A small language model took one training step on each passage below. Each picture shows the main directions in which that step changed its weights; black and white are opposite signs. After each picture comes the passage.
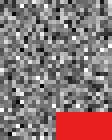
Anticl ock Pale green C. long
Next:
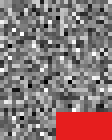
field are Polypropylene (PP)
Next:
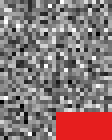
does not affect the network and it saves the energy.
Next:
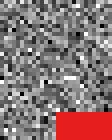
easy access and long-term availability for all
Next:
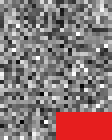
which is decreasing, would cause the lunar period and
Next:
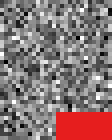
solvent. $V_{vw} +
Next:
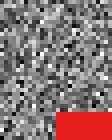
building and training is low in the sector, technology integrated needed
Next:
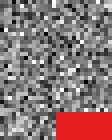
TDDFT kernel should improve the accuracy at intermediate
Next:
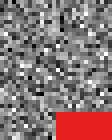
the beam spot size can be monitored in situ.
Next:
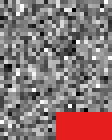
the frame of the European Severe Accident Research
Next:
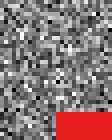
system is sensitive to the coupling changes for small values of
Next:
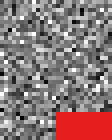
(512) surfaces, repeated infinitely
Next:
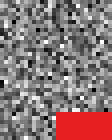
the noise-based hyperspace, Alice and Bob can determine
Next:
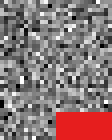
it is cheaper and does not require network
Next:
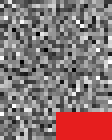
4.1. Interpretation of the results Previous
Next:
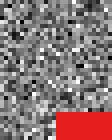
central object, because it is effectively cooled by neutrino
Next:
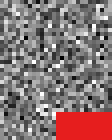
for $n=5$. In this case, we have
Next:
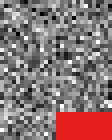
are developed in the district. Shri Hanuman
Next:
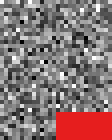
level of significance of $\alpha = 0.05$, the
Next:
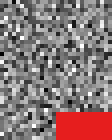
Ge substrate. The red-shift is recorded at a low
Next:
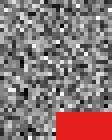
upbringing of the new generation on the knowledge related
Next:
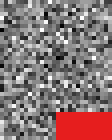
a few minutes per month. We also intend to test
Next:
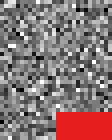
molecule, atom, structure. Introduction.
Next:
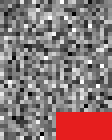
by the observation that pyrophosphate is
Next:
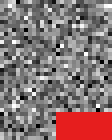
wireless sensor networks (WSNs). One
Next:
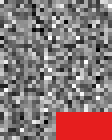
1. Fentahun, Assefa,
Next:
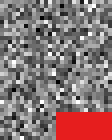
a system $G$ such that its dynamics in the frequency
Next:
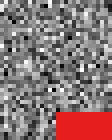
dominant (2, 2) mode, the
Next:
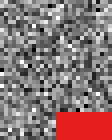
point. Note that the flow lines mostly pass around the extended
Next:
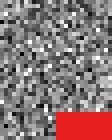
supplied by the renewable locally produced electricity.
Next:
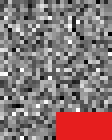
When the features contain continuous values, it is specially
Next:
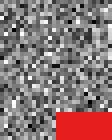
behaviour. At the small value of $J_{-}$
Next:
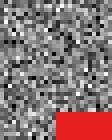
can observe that there are two $\Gamma_1^+$
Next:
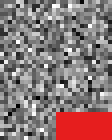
to the melting point as thermoforming, in general,
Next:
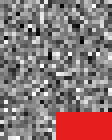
$X$ is compilable, annotating it with
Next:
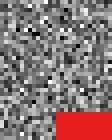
the model allows for efficient sampling of $\rho$ for typical
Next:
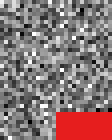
of 2.10, which is below the criterion mean score
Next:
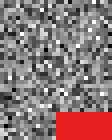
insights, the app enables timely interventions,
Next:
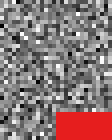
addition, this solution shows almost no intensity in the
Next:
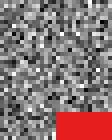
annotation tool in which the positions of wrists are
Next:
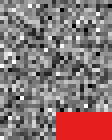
Ensure that rewards are meaningful and directly contribute to
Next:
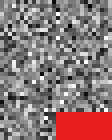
scientific excellence at the SATW Annual
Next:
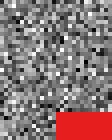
developing modules and curricula to detect maternal
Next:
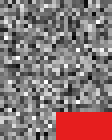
numerical values that correlate with the placement of edges.
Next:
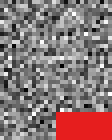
formulation and analytical method for antifungal studies
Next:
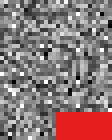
such as salt application on the tongue,
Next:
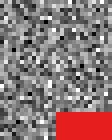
Thus TDE reduces to MAE in both cases.
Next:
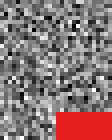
(SRP), Pain Intensity, VAS
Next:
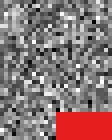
by A.A. Isohojaev,
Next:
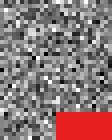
done at the local level. This happens because there is
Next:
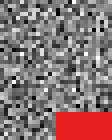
knowledge and 42.0% have adequate knowledge of
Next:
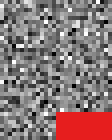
Thus, veritable findings have revealed that the novel tax
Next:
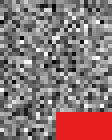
Volatile Organic Compound Oxidation
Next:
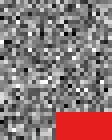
system, brown parts are calculated according to ISO
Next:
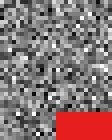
medicinal plant. *Asian Journal of Traditional
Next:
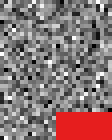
Salim and R.~Klippert,
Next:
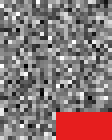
of BLE beacons is approximately 7.5
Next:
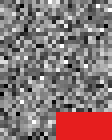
registration lowers the error while additionally granting
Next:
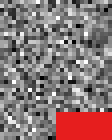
out before in respect to the thermal expansion coefficient
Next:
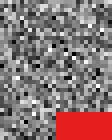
of cervical cancer cases occur in underdeveloped
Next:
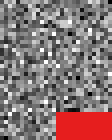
approaches for optimization of regenerative processes because it
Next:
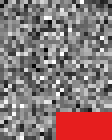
1 for more than 3 Months, 2) for
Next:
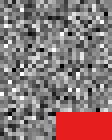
a parametrization that does not satisfy these properties cannot
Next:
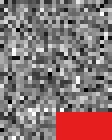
did not measure the intraspecific competition among
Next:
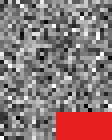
However, in addition to those advantages that student mobility offers in
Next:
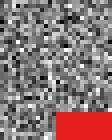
team. - xxiv) Senior people to
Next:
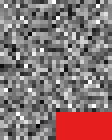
on six real-world scientific datasets with 21 data fields.
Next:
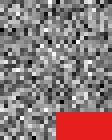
with complex geometry, with disorders of the physical and
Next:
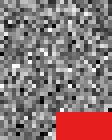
appear with other references. We also need pay attention to the
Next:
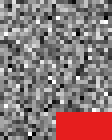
to the capability to inject reactive power and
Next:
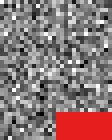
as evidenced through Bangladesh demographic
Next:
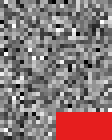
repetitive processes provides easier traceability and faster detection
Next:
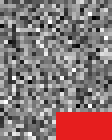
4 profiles (labeled from 1 to 9) have been
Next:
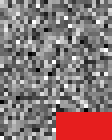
and has not yet been started as of April
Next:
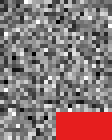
larval stages. All scale bars 30$\mm$,
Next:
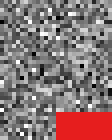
Ascities 13. Varices 14.
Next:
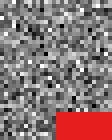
development} For a basin with variable depth $H$
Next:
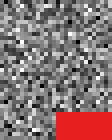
we employ them for the first time to investigate practical realizations
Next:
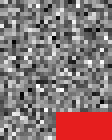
wannier functions for composite energy bands},\ }\href
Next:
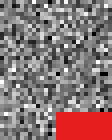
end of the Nyquist band for sampling at
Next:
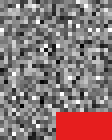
to/from work? (Y/N) 14.
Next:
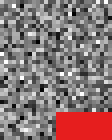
a kernel defines a space of vector-valued functions
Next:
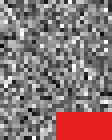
charm baryons and will improve the precision on the current
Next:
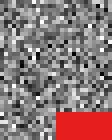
= m_\pi/2$, whereas for mesons with
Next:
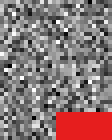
a standing behavior as does the compressional
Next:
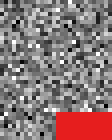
be irrelevant, i.e. for large enough
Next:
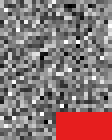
of an individualized approach contribute significantly to achieving high training
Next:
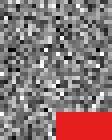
In addition, the energy spectrum degeneracy near the
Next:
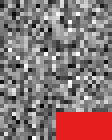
and a copper block with active temperature control. Electrical
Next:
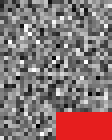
the points of burn-in. The mean value for the
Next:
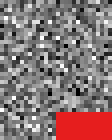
of education is a system of education for children that seeks
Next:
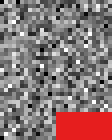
instant actions, thus protecting them from incurring
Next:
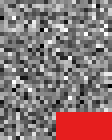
has been deposited in a repository for scientific
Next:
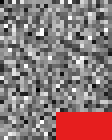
between 18 and 24 was divided into three groups: 1.
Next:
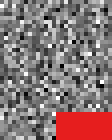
1b for the curve for $L=99$, this
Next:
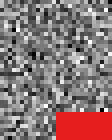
body's response to negative effects) from zero to 14
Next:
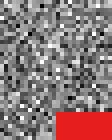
band gap of about 0.101 eV and
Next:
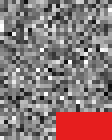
to represent the nodes of network into $p$-dimensional vectors
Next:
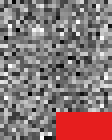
slightly reduced. These alterations suggest that probiotic
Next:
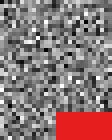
containing the pyridine ring (4d)
